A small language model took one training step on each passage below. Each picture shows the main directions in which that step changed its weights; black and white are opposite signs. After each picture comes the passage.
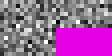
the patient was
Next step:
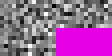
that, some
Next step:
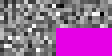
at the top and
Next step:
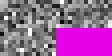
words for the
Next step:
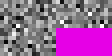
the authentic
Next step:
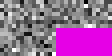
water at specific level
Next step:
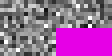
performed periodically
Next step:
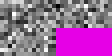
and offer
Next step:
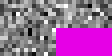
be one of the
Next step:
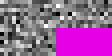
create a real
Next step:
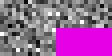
you feel like
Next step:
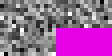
a foundation for
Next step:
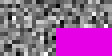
present research had the
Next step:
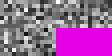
of articulation
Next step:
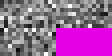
is based on factors
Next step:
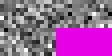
a linear
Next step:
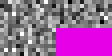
after T . The
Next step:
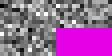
who use only
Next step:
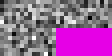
reliability of
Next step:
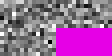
and connect to
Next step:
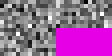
PTC patients
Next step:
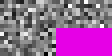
common to all
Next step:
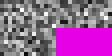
presents an application
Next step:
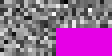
comparative study.
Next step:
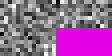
using efficiency
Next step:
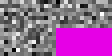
current research interests
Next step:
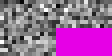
and the changes in
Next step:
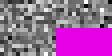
in the form of
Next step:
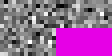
This family's
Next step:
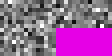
are declared
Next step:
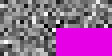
This study could help
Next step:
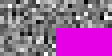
only for the
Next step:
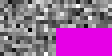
in the yield
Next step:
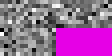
even though they
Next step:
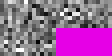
mean \pm
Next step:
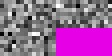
let me
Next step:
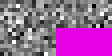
adoption is
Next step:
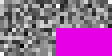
contains an
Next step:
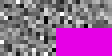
provides the
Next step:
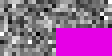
as being of public
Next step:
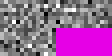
To achieve these
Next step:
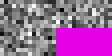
distribution is discussed
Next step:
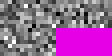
Food Co.
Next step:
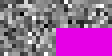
to give
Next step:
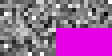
integrated into
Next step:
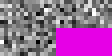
area is characterized
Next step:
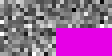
of Information
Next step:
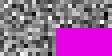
SSB and
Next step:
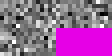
the light of
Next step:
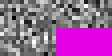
like this one to
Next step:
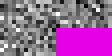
a result of
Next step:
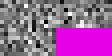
The assumption
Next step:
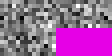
forward layer
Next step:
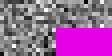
in the previous
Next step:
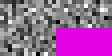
with the use of
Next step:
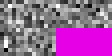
times a
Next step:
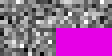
under reduced
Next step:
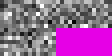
protected and
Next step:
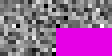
this problem the
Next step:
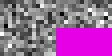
were discussed with
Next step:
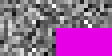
there is no
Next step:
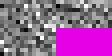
As a result it
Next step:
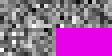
one component can
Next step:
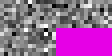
not the case then
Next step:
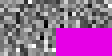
set up the
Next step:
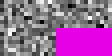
method used to
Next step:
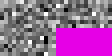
and the standard of
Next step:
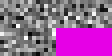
the importance of
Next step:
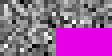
education on FP
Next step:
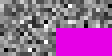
Research shows that
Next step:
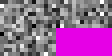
what is also
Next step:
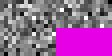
to access their
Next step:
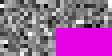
importance of
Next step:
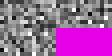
of this issue
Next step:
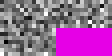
study was carried
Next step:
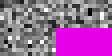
and crucial
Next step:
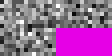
power conversion
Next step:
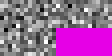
the characteristic
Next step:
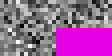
failing results
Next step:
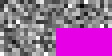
students to control in
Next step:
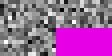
be chances
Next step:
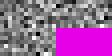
showed several selected
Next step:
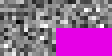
place mechanism
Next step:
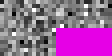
similarity between each
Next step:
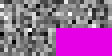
°C are
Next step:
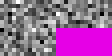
primary production,
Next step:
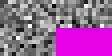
(CA is
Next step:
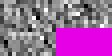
to International
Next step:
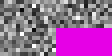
When the
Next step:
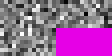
Station of the
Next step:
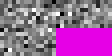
imaging and
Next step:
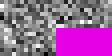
a gain of
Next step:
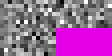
India is
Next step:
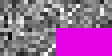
as a node
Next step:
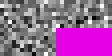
applications. In
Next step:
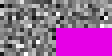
concentrate the
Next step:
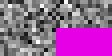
species [14,
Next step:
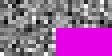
to genera of
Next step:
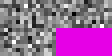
Interest The
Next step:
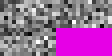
source and
